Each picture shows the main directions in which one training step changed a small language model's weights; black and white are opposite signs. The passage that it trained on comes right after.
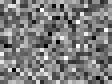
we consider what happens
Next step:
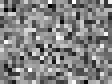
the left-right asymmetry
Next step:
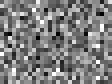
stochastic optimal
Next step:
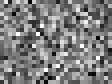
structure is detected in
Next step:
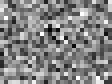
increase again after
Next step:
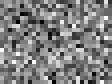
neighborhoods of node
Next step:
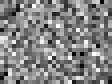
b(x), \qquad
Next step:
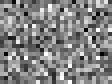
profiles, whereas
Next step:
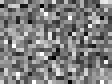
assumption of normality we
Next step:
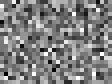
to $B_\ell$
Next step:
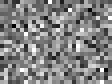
the s-channel,
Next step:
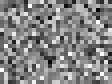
neglected and liquid
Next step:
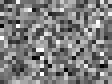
Theorem \ref{Th1},
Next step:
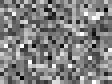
waiting times and
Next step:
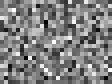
given quark flavour
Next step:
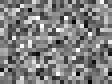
multiplicity) is the
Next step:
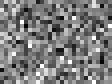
\ \ } \maketitle
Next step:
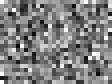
was among the first to study
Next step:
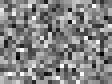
a locally expandable
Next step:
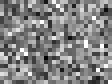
emission therefore lies
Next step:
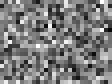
increasing by a factor of
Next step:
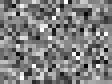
or the low axion
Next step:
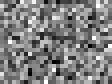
the matrix $T$ are the
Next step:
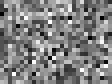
agreement between the
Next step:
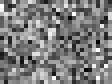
be the minimal of such
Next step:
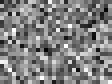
of algebraic closure. }
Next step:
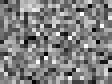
the applied current
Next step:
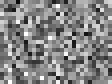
that converges to the set of
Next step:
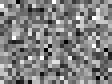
A$ where they had been
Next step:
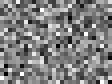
the likelihood
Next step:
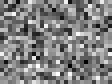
at the detector as an
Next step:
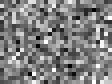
of $\M$, it is
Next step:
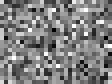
\par The flow of
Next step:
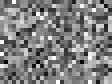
the photosphere to
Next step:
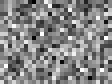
absolute constants
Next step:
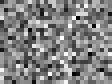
2 is to train this model
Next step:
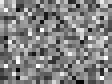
We suggest that this
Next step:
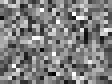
analysis and to comparison
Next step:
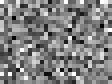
number of roots on
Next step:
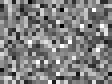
obtained with the conventional
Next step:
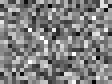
In this space, we consider a
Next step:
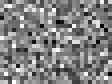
RCP –
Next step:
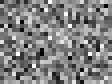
parity-time symmetric systems
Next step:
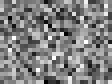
root. Finally,
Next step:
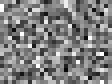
get $1200$ solutions
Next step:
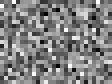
on $X$ satisfying
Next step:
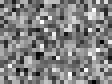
If we only want to prove
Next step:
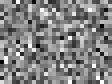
and $\hbox{\bf
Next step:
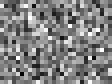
reducing the computation
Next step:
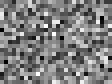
25) plotted
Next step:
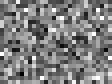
to the fuel consumption
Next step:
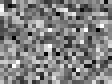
be effective for large scale
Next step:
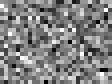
deformable and that their
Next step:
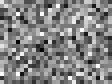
such terms are the bounds obtained
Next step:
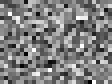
decision mechanism for
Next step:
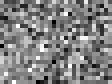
From \cite[Proposition
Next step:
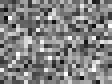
Furthermore note that
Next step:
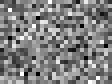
often overlook the
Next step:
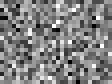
\qquad \Longrightarrow \\
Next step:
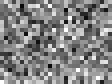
corrections to DY at
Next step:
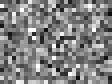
of the corresponding counts as
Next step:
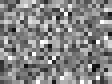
the other hand, in the case
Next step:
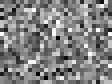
a LASSO problem
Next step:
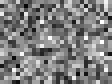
this section with the proof of Theorem
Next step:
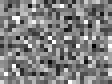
spins depends on the
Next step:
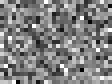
explore the other three
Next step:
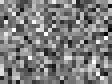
this construction. In four
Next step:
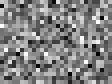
The format of a
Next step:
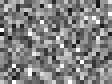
} \end{figure}
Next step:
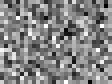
expect trapping to be
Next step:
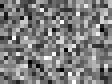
that \begin{equation*}
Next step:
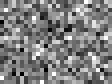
of values for the ground state
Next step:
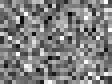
methods. He introduces
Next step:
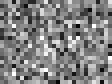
from $\U$, of form
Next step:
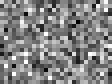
IEEE Conference on
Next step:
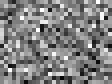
M. A. Forman,
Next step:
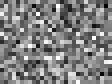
proposed to describe the
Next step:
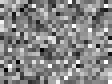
of result correctness). In
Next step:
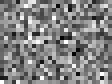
the word is read
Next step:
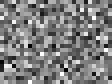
for all $u \geq
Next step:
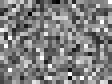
(T \cap \beta
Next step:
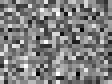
is induced by the motion
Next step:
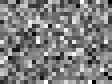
due to insufficient
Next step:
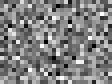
cache with the same
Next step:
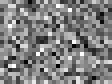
decomposable if
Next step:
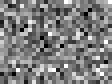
mean anomaly at
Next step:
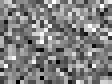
phases. From Fig.
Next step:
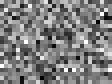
energy. The magnitude
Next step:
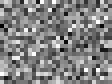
On the other hand, the
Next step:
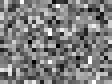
more airbridges
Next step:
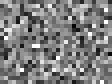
corrective operations on
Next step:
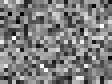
different from unity due to
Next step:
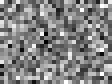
Blaschke sum is
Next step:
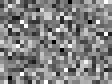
we have chosen the
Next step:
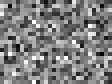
take expectation to
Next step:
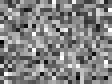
in which the peak energy
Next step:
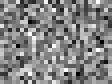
the CIE spectrum
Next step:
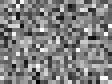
\eqref{rr} and
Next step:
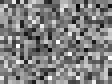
calculate the support of
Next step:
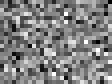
particle number density. To
